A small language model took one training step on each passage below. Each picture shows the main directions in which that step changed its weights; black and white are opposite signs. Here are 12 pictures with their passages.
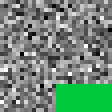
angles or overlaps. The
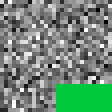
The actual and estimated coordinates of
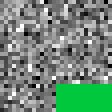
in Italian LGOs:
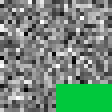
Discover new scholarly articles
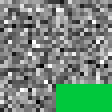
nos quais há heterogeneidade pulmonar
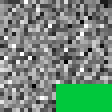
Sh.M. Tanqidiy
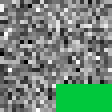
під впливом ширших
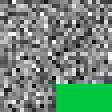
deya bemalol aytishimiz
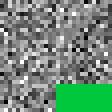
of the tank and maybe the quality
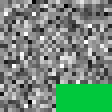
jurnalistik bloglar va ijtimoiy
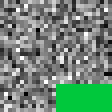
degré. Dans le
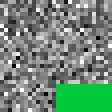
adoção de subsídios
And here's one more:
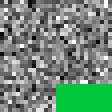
fut visité par Ibn Battuta
